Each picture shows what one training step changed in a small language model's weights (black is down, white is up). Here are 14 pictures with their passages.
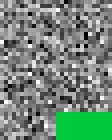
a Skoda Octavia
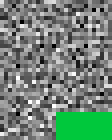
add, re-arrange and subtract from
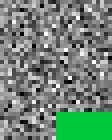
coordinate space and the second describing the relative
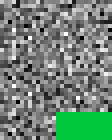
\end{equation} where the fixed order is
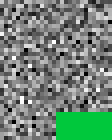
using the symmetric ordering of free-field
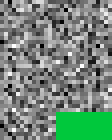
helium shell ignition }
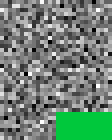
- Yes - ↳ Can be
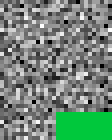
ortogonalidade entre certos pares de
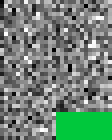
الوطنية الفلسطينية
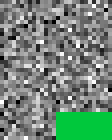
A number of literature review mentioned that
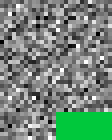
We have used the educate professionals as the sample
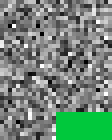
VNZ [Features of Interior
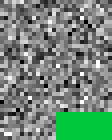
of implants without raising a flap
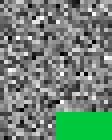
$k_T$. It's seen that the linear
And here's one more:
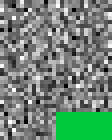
components in the landfill [5]. The general
